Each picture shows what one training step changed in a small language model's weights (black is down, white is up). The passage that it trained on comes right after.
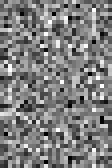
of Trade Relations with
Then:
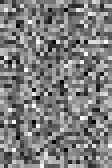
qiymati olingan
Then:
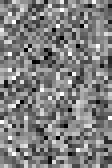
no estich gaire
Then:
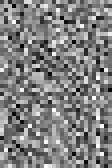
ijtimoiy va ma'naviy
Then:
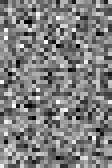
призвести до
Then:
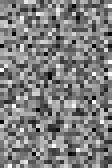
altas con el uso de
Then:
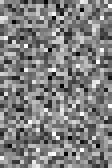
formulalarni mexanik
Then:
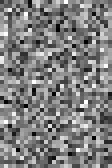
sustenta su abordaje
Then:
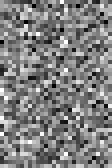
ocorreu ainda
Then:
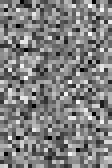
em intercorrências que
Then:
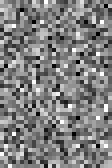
uning sig'imidir.
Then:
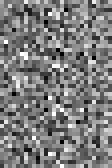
proyek karya
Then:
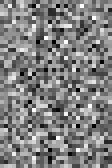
odio hacia,
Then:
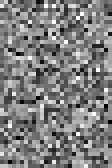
tür otomatik
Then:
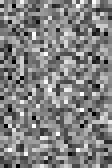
9. Бобкова
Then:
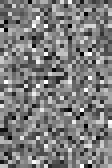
их фонетических
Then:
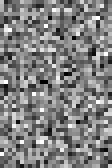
sobre esta questão: -
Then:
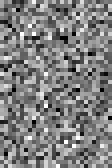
этом очевидно,
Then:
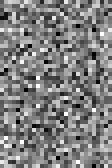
población en estudio
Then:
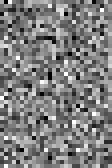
assistent. Het
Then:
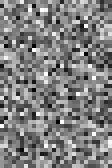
apartado específico
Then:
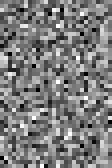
National Academy of
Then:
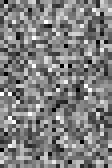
- 1) высокая
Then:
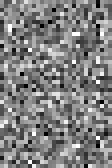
biri sinf tarbiyaviy
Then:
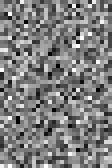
borishi maqsadga
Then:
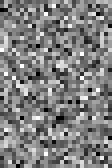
effet, le droit
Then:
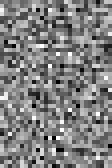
من ضمن
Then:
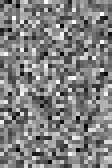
mala pronta,
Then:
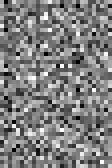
массой зерна
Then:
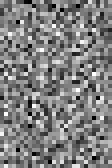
povoado ganhando
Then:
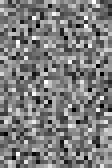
Bugun ta‘lim har
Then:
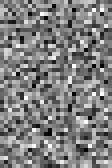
elektr pechlari,
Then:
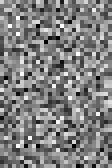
Controle Social
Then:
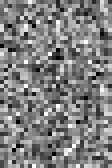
nueva experiencia
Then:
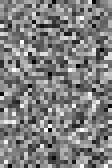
proposição que argumenta a
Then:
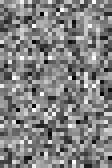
un macho das más
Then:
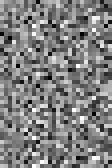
comoooo, mira
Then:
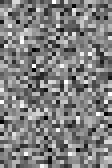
Open Access hub
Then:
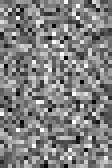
предмета тесно
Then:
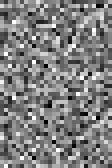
at the Department of
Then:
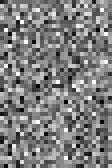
tashkil qilish imkoniyati
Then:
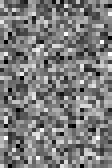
тарбияси учун
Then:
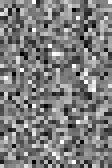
usia dan waktu
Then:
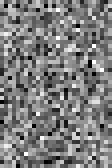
Elle résulte de la
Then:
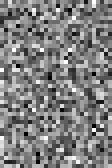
del Estado de Derecho
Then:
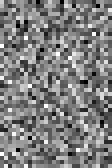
sujeitará o
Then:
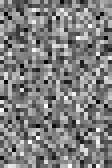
texnologiyalarini o‘qitish
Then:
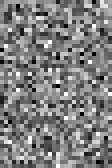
студентов высшего
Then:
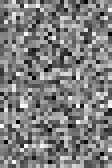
suppose que le
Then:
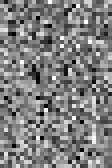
значення корисності,
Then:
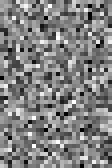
Tashkent, Doctor
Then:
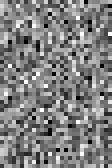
ele aldığı bir
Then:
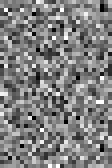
not solely pertain
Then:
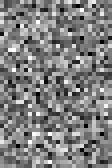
(EP) являє
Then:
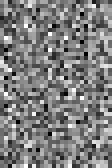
kinerja dengan
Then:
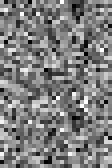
directing who shall
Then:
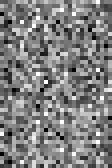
специалистов в
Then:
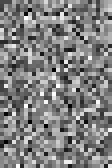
portuária. Para que
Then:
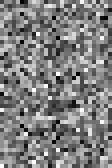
este înmatriculat la
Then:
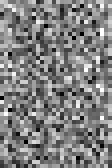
Social inclusion.
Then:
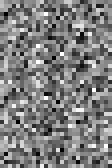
reprezentată de
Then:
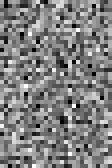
sucesso da PCR e
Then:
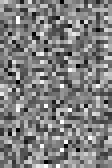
في هذه
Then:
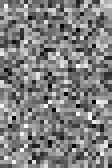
участка кишки
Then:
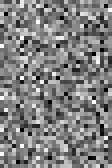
bo'lsa ham, har
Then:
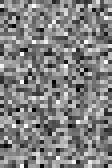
aprendido para outros
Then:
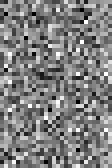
us to understand that
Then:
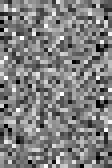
цифру и развитие
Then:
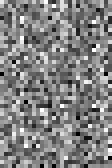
Apesar da necessidade
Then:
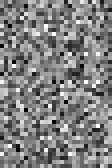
bienes o servicios
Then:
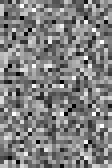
va uslublar:
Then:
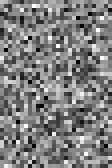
a informacemi,
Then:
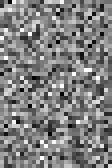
expresa cuando unos
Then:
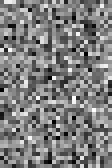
como lo ha señalado
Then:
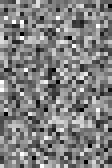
educational sciences*,
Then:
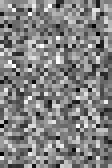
va rivojlantirish. 2.
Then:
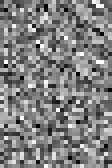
de suas competências na
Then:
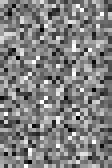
planes preventivos
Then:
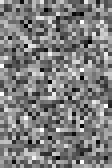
dem serialisiert
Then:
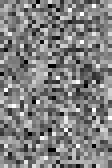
después). Como
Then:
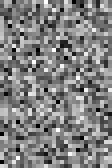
society, cultural
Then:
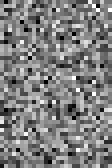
sebagai pelaksana
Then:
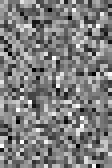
собой в строго
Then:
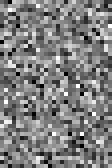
задачу. 2.
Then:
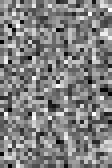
Н. Н. Мороз //
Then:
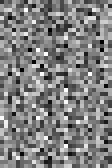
qilinadi. Ijtimoiy
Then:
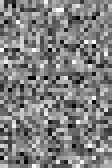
combinados com elementos
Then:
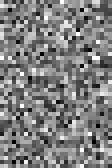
ҳам тақдимнома
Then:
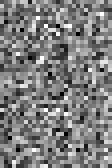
In Развитие
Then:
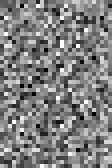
Die Schulleitung
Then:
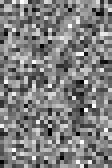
dnia 6 lutego
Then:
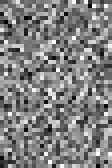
Fatih Becerik,
